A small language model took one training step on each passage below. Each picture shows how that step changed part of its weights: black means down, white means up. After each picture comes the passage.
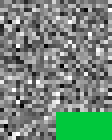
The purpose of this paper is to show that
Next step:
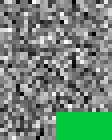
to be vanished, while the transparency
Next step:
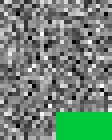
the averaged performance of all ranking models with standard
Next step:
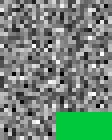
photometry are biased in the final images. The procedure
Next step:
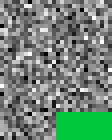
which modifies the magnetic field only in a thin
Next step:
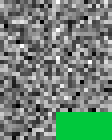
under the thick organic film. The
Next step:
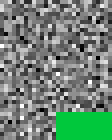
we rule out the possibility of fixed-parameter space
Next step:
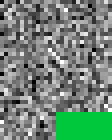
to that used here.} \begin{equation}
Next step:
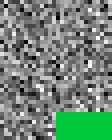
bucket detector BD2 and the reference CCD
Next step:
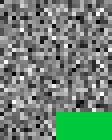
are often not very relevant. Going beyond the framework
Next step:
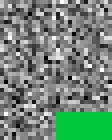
a replica of the straight channels. The
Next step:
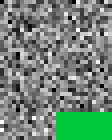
as to whether acknowledged existence is enough
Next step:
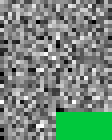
parity-odd states (not considered here)
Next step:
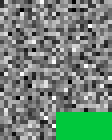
shows the extinction profiles averaged per
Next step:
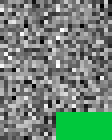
proton structure, or nonperturbative effects. In
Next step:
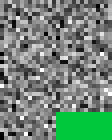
the same IP address. To be actively editing
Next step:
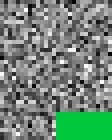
($14$) but that corresponds to fewer bugs
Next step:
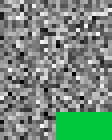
an amplitude mode will be observable in the insulator
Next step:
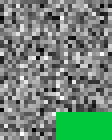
contains the full root-to-leaf path of
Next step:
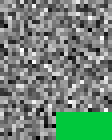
term acts to decrease the total pressure. Using
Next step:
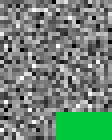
a small quantity of auxiliary information in
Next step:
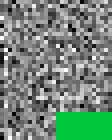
the parameter $\lambda_\mathrm{max}/L$.
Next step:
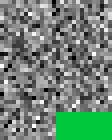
ratio 2.85:1 using sidewall
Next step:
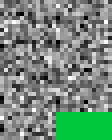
quite as sharp as for free-free
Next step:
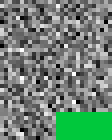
features of the network are key for this estimation, and
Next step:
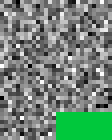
identical to the negative $H_\mathrm{c}$
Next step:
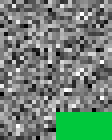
references therein) have recently obtained two
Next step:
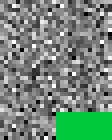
The RIS is implemented as a
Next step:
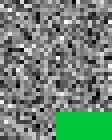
to relation (\ref{49}), we have
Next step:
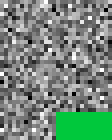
Retrieval} Given a time-series
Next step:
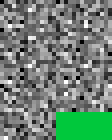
| x | x | x | | Documentation
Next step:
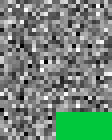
a color-coded scale. However, the
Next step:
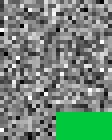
case!\footnote{This can be explicitly checked by
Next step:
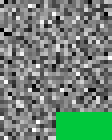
the QED subprocess $\gamma \gamma \to
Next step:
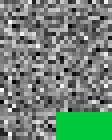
respectively. The current and projected limits of the
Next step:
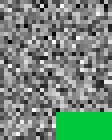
of excluded volume interactions alone, they find that
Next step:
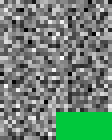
of 867 K and 844 K, respectively. In
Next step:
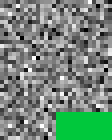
In the range $2 \le r/h_{\rm
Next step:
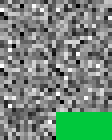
cosmological dynamics and black hole phenomenology within a unified
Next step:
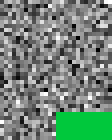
the $z$-axis. The tilt angles
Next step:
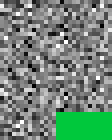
density is $2.26 \mbox{
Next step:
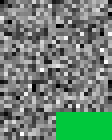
leptons, where the corresponding collider signal
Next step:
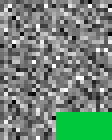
& MAPE & R2\\ \midrule
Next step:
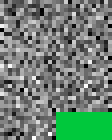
light of both quantization and current interest in
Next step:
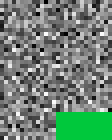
code will be made publicly available with the
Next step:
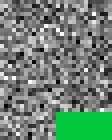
function with respect to the entire dataset. Instead of
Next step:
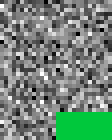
diverge from that point. This behavior merely
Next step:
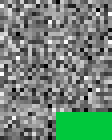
for $L=1\mu m$. On the other
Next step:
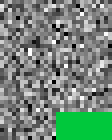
not limited to, individual investors, company
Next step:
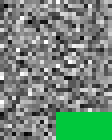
A standard single-junction semiconductor
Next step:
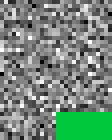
pure-dephasing channels through its Floquet
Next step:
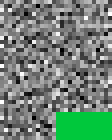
the dilution of the contrast. On the other
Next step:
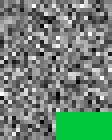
model of this kind spontaneous breaking of symmetry
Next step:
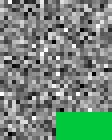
all models from CASP11 excluding
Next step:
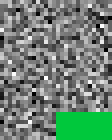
input on chaotic spontaneous network activity,
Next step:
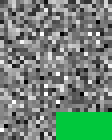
for improving the performances of atomization energy
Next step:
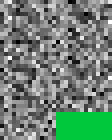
covering lemma is key to design the
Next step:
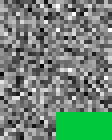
population models, \textit{Conservation
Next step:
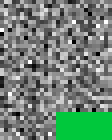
a sphere of radius $r_\mathrm{out}$.
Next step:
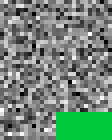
this breaks the coexistence of dominant
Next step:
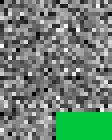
the lowest valid to the optimal cost (closer
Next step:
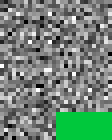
We find that the orthogonality
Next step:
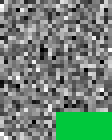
voxels are assigned to their nearest
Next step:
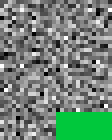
with possible implications for \teff\
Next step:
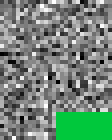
in order to vary the number of the guest molecules
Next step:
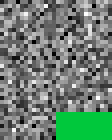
depends on volatility to satisfy arbitrage
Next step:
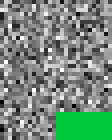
coupling unification, $M_c \simeq
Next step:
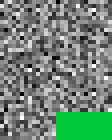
production rates are plotted.} \end{figure} For
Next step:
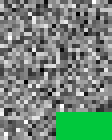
support by INFN, Sez. di
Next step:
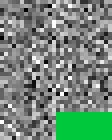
BSV, we obtained its spectra by placing
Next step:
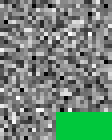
DFT and inverse DFT. This representation reveals
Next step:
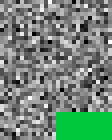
ascension. The cross in a) shows the
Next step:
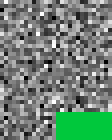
the vector field in the extra dimension. For the zero mode
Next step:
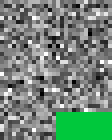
tastes and preferences. Instead of
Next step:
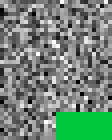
the shock front: $\nabla\phi$
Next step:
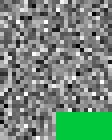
other enzymes may exist that are capable
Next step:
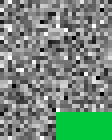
super-linearly on the connectivity density
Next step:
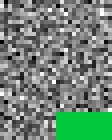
has a value $\alpha = -0.11$
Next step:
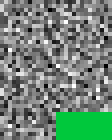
staggered fermions. Having four
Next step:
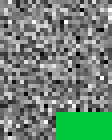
and assuming optically thin emission, the
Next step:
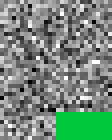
$10^6$ bits with the desired
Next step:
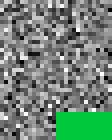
execution. The serialized resource files with
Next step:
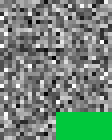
may be explained by slightly different (and
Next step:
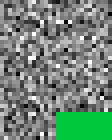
To explore the effects of itinerant carriers
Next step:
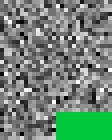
of the semiaxis $Q>0$, see
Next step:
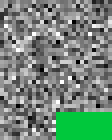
charge lattice of a 6d supergravity theory
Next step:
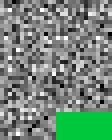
$ lying at levels $\, \epsilon =
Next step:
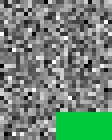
particle size distribution of the slope. The values of
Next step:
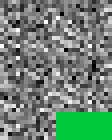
Los Alamos National Laboratory,
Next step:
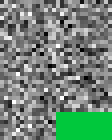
and the Ginzburg-Landau
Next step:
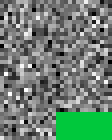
product of binomial coefficients, given by \be
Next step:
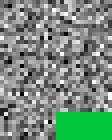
\label{Heff} \hat H_{\rm
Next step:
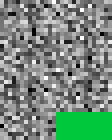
DQDs} The control of a
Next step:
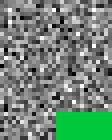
and do transform into $E_n$ representations.
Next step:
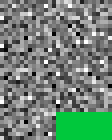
Khuri, R.~Minasian and
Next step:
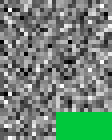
conditional probability of a transitive triple, and the
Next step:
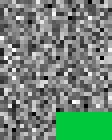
amplitudes are defined based on the NN hopping
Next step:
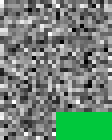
of H$_2$O vapor clouds that
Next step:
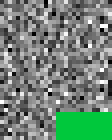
resonance positions determined directly from the analytically continued
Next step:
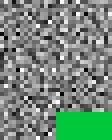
a general potential to lead to a good vacuum after
